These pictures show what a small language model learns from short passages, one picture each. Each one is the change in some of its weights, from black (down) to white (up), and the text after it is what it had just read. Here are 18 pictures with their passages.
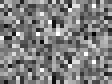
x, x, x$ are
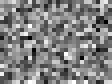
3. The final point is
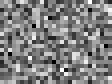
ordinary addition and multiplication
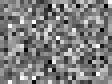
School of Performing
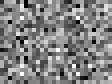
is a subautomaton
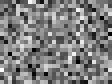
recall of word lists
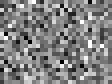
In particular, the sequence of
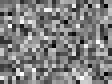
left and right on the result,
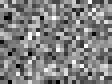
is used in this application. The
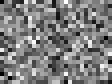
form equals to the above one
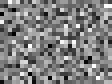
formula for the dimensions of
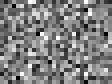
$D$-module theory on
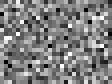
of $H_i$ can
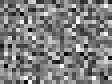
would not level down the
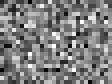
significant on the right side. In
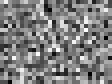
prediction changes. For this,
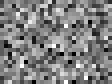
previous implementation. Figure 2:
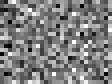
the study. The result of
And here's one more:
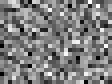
and MSE of various estimators
